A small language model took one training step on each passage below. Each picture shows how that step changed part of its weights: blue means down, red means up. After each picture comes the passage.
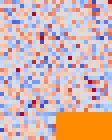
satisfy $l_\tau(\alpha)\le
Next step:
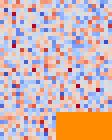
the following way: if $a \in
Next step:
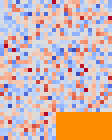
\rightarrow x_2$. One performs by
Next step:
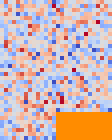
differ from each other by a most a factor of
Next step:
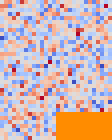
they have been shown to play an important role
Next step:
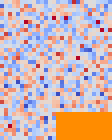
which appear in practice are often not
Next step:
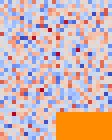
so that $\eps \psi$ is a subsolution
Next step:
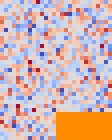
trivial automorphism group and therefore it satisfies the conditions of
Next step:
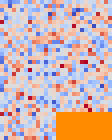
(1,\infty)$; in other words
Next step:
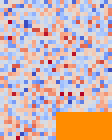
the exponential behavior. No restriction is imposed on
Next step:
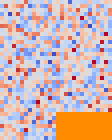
We first implement a {\bf one-level
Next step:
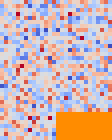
The function $\vk_*$ satisfies the equation:
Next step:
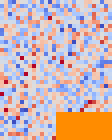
$C^\infty$-smooth. Let
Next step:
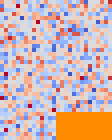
To speed-up convergence, it is
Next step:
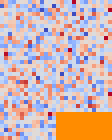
$\bX_J$ during an interval of
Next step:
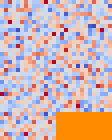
are pairwise orthogonal minimal idempotents with sum
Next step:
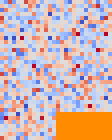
$x \in (a,b)$ we have
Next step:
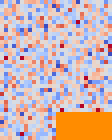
for the product of the partial sums of
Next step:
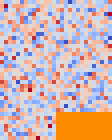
(t, e^t), \text{ where
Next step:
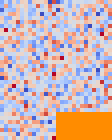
E(G)$. But then, from the assumption of
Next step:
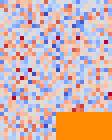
\cite[Theorem 4.3]{Wa}
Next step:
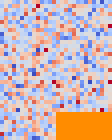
case.} For $M$ a Lie group with left
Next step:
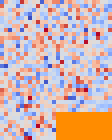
where \begin{align} y_t = &
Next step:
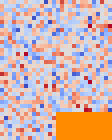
anisotrophic multi-linear estimate in
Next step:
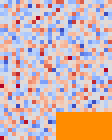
Clearly $|f(x)| \leq 3$
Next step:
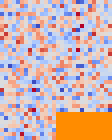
are removed, and the system is
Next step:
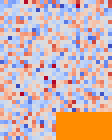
and $\Omega^{\ell+1}$ is defined as
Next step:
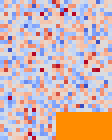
rigorously compute the singularities of the gradient
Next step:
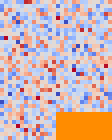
bit.\\ We compare our investment
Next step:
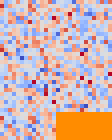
Kraft sum are of type }%
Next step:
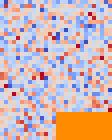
cross ratio~$\CR$ takes positive
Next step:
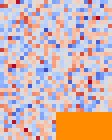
a few basic properties and estimates of bond
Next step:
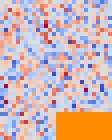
Krylov iterations (for linear
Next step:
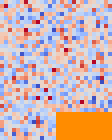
many points. \noindent {\bf Question
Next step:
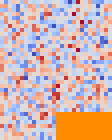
not want to be further frustrated at
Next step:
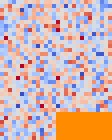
valuable remarks which helped to
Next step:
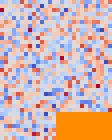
find any solutions at all. We were also able
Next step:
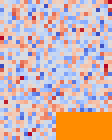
Let $r>1$ be a constant.
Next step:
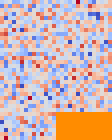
certain operators, $\pi_i$, on reduced
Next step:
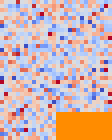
Observe that if both particles are
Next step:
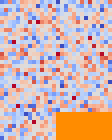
with $w(x)$ a weight function on
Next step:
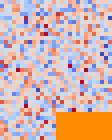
\end{corollary} \subsection{Additional
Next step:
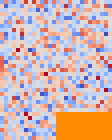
and $p\in\PP^1$ we
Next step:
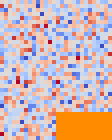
forms of level 1 (as described in Section
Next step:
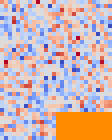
set at the microscopic level.
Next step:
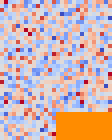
\alpha_t^n\,dt$ for some
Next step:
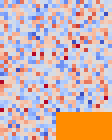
the expectation in (\ref{lnx})
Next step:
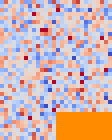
region ${\mathcal A}_2$, by the change of
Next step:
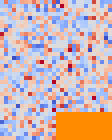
of the subordinator $S$, that is,
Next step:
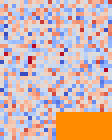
methods returned $\boldsymbol{n}
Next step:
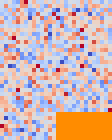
W.\tag a$$ It is enough to prove this
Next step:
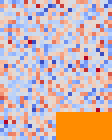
we get the following result. \prop Assume that
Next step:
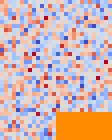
$N=2$ are plotted in
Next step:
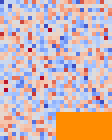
with basis $(\alpha_i)_{i\in
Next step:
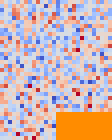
Let $D$ be a connected set with
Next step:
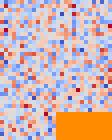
1$. Given $\varepsilon>0$ and
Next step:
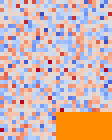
any embedding $\varphi$ that does not necessarily
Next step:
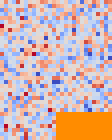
strong canard in the lower half space (the
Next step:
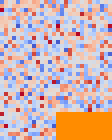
describes the numerical implementation; Several numerical
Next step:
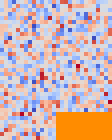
$A$ is the transpose of its
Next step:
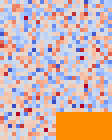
\begin{eqnarray*} \alpha _1
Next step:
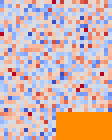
by the scalar product between these vectors). In the
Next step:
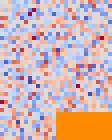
is far more subtle, as
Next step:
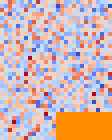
$\cal Q$"=measure of
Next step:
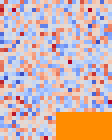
+\infty} \mathrm{dist}
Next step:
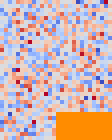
approach}. \newblock {\em arXiv
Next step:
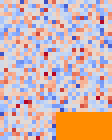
composition $U_f\,{\cal F}$
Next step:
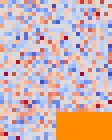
$\C$ is an $\ell$-chain.
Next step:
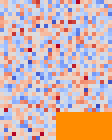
asymptotics in Section \ref{sec:2}
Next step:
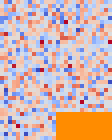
(\ref{rai4}) with the analogous
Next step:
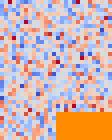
charging path. When power supply is
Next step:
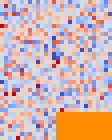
points of $\overline{\calx}$. Let
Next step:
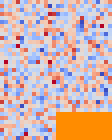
\end{fakt} \dow We
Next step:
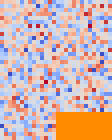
P_{16}$ \end{center} \noindent
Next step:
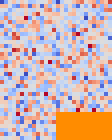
where $ev : LX \to X$
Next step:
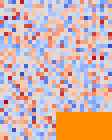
one for each stratum of the map.
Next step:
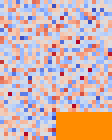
is based on a certain monotonicity and
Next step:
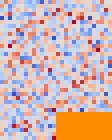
x\right\rangle =A$, then
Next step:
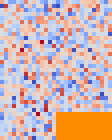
$\varepsilon < 0.01$, with the error increasing
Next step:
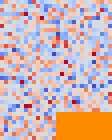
results are presented in Table \ref{table3},
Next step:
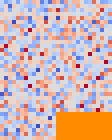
set of pairs of edges of $G$ that
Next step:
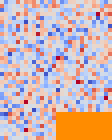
we simulate the noisy data by adding
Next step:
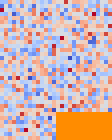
way for constructing dimensional $n$
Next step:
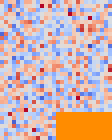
nearly linear on its left outer region
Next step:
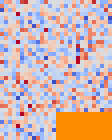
defined in Section~\ref{s:compact}.
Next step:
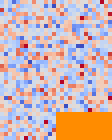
from the singular points. Combining these two
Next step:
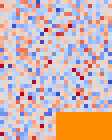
might still be tempted to compute the
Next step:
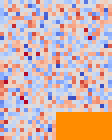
Proposition \ref{DsProps},
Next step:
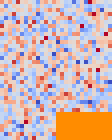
components and it is only in the holonomic
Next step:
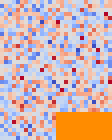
Neural hybrid & Acc.
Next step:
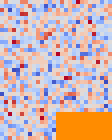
than one area, then this kind of convergence
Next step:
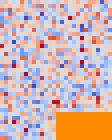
new formulas. Abusing properties of linearity
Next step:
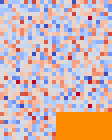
with the canonical norm. Then $X$ is
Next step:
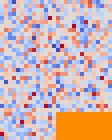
$y=l\cdot x$ and
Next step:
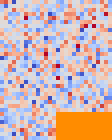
!} \een and so vanishes at
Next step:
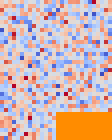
H{\times} I_{\lambda}{\times}
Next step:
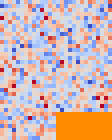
in $M$ such that $h(z)
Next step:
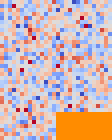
\Cref{T:Pelc} shows
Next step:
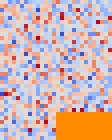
3). For both procedures the power of the
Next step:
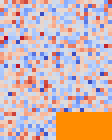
decreasing sequence in $E$. This is a
